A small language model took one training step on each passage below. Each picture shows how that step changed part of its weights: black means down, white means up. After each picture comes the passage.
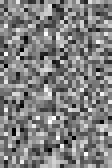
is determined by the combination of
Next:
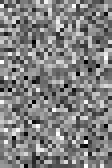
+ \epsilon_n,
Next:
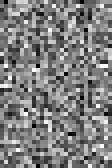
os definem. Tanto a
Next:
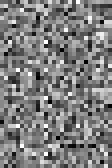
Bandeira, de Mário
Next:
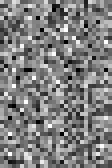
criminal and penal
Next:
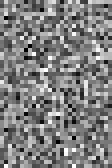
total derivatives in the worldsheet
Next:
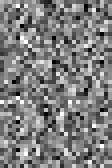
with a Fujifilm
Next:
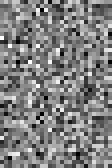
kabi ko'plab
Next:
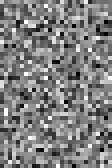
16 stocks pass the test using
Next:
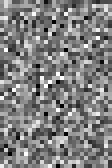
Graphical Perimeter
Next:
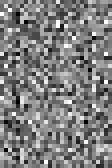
cuidados e proteção
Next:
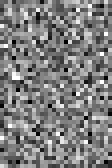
para prejudicar o
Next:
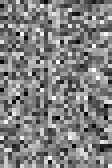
titrayotgan jismlar
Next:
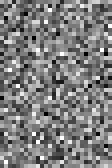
with redshifts $z
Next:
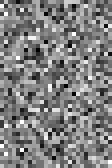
lekin murakkab
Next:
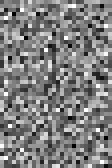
from science fiction to
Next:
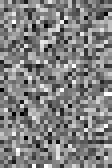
emission of GWs or other
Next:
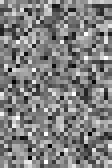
of a bundle for
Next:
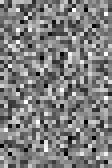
Although this is only an approximation
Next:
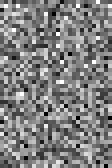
soutien adéquat
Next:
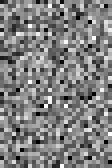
o'rta ta'lim
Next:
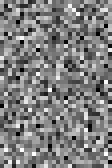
Anak perempuan
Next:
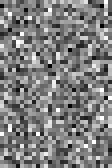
phase plate fabricated
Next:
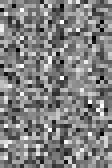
travail sont en
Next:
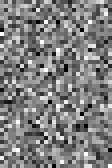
($\eta$) plane. The numbers
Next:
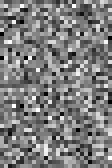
obstacles, independently on
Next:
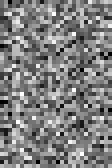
esa ushbu jarayonni
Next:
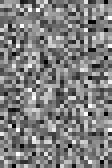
(be right back)*,
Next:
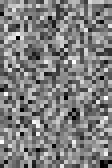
interested in this function of
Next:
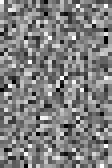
a function of distance starting from
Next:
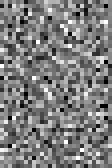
sum symmetric functions as follows \be
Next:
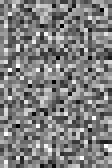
also three fixed points with at least
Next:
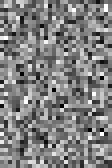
Inspector/org derived from
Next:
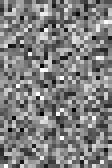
first due to weather over the
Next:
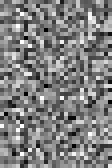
tizimli ishlash orqali ularning
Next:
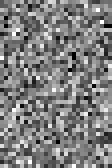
which involves couplings of both
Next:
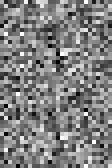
zadania testowe).
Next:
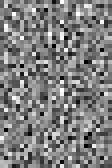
a more nuanced understanding of
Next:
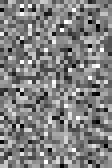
2. Бушнев
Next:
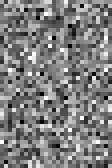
plane as a pair of concentric
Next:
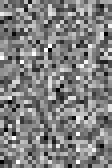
suhbat) tashkil etilgan
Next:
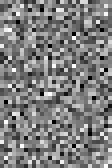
$k$ copies of
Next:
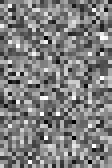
observed in MSH 15-52
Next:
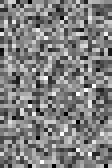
de necessidades especiais,
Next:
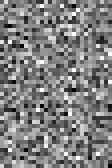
для продвижения,
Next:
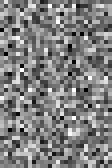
qaratilgan bo'ladi va
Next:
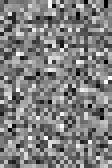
o'rganib tahlilini
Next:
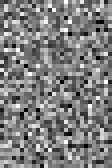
с дальнейшими
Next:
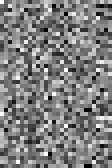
of non-differentiable
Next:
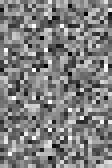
up as a natural generalization for
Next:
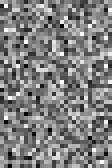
resulting viscosity from each contribution
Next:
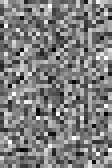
to the physically motivated potential
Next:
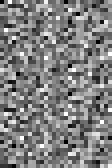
экономического поведения,
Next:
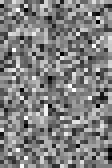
memory should reside in memory and
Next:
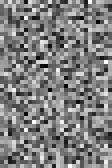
flows as density models for background estimation
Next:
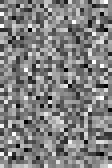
несмотря на
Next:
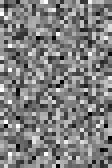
= Not valid before /
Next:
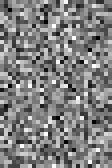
3. Состояние
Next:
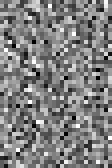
yuqori va sifatli
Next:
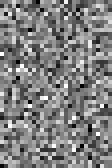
saúde da mãe
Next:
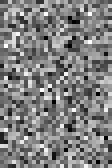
teaching approaches, as well
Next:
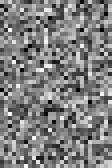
$\lambda$ is a regularization
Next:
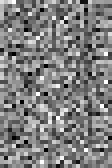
superselection. Using recent methods
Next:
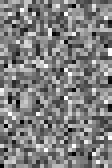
Ciências da Saúde,
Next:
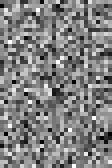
and have a greater influence on user
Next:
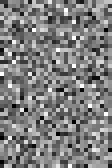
\bar{X} . De
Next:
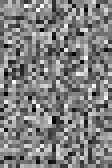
and services. If each of
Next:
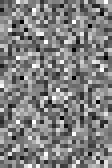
In this article, along with other
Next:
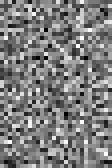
nuclear force. \indent We have
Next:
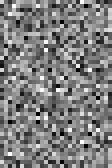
remarkably with changing
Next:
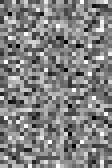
наследия. В
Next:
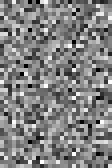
свобода вибору
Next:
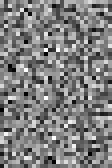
of 900), our integrator
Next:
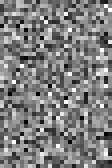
obtain the differential travel time.
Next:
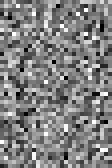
SATW encourage
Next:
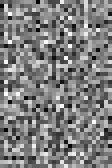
related to mean stellar age than the
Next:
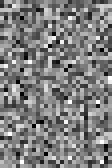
Cluster spacecraft
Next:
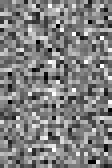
faoliyat bilan bog'lik
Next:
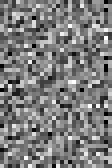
least in the moderately weak coupling
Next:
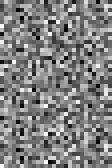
\bibinfo {author} {\bibfnamefont
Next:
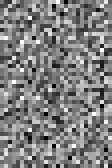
bugun iqtisodiyotning eng
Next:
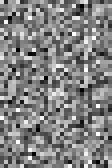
ishlab chiqilgan. Kalit
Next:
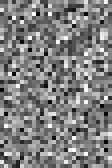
on-chip heating element
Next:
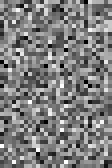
forward inference, maintaining
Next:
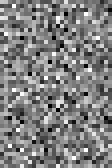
\affiliation{Center for
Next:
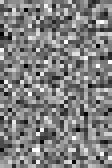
of the operator. In this development
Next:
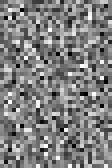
PG gates as against two
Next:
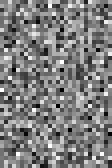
o‘rtasida olib
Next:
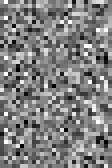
любого момента
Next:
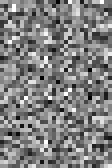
past and occurred during the
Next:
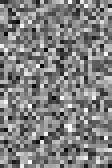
te voorzien waren
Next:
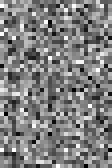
se desarrolla siguiendo
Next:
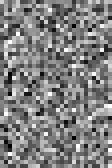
for the user to decide between
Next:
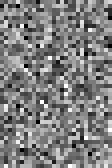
can be interpreted as the rate
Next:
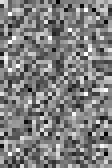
to embed collaboration among nodes
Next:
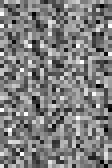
muammoni qoyadi
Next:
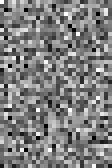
of conducting electrons in an infinite
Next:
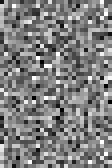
the process $e^+e^-
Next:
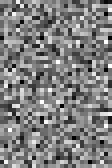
only the boson $h$.
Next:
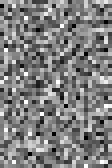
clear connection between UV microscopic and
